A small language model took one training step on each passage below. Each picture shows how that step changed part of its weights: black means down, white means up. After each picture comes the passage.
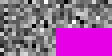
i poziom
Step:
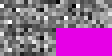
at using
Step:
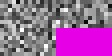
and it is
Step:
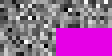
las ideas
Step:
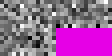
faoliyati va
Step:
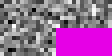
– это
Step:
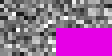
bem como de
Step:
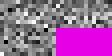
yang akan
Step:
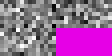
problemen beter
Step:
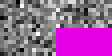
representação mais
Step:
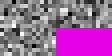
solely on
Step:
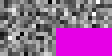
y si existe
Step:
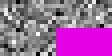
еліти :
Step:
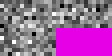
boshqarish hamda
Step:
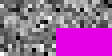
dari populasi
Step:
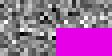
ve hafif
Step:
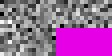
by D.
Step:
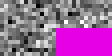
ve derinlik
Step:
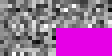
Yaman va
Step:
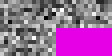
o enfriar
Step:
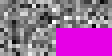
do termo.
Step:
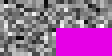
deeltje dat
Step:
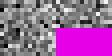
estaba el
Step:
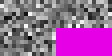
va hatto
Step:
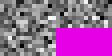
ва кенг
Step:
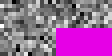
actitudes para
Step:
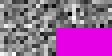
die Gelder
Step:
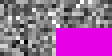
I decided
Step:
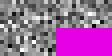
yapmakta ve
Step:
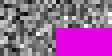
de saúde das
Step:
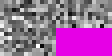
do Brasil. O
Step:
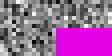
de studie
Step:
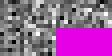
de variantes y
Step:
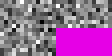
uchun muhim
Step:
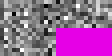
como ama de
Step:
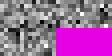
diam dan
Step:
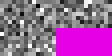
lista que los
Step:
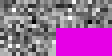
de desarrollo
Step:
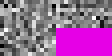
den Ofen
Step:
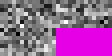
interact in
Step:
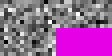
rural: a
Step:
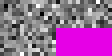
qilib darak
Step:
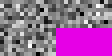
to take
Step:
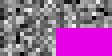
fuentes y
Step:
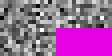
y éticas.
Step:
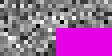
grupos en forma
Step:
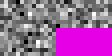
über deren
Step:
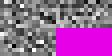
O Estudo
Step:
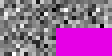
Osiyo va
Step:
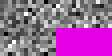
bir marta
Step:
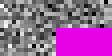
par zone de
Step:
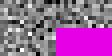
і якість
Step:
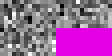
de contestação
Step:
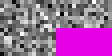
as doenças
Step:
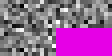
and developing
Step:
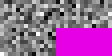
a Teoria do
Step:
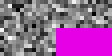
el cual el
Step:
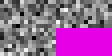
and societal
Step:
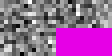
importante sector de
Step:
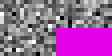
Approach to
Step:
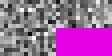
dos direitos
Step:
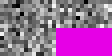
se llegó
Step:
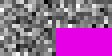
у сучасному
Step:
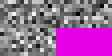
B1 level
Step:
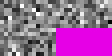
informações que
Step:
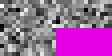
na prevenção
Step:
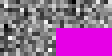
delitos contra la
